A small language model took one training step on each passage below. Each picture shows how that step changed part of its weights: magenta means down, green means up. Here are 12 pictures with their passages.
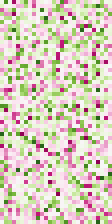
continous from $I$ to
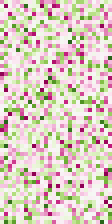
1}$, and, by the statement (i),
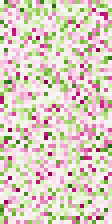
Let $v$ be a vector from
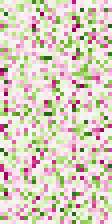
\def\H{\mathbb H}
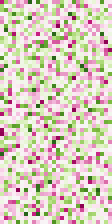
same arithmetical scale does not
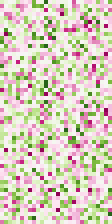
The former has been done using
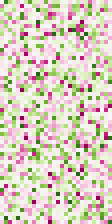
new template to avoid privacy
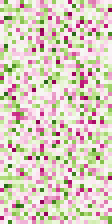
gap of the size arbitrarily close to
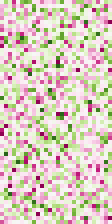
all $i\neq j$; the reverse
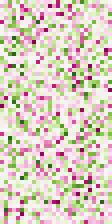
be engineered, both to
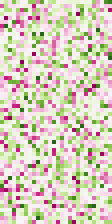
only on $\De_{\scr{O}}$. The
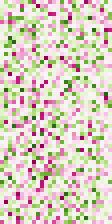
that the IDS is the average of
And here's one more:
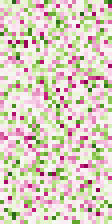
$[0,T_{\varepsilon})$, we have
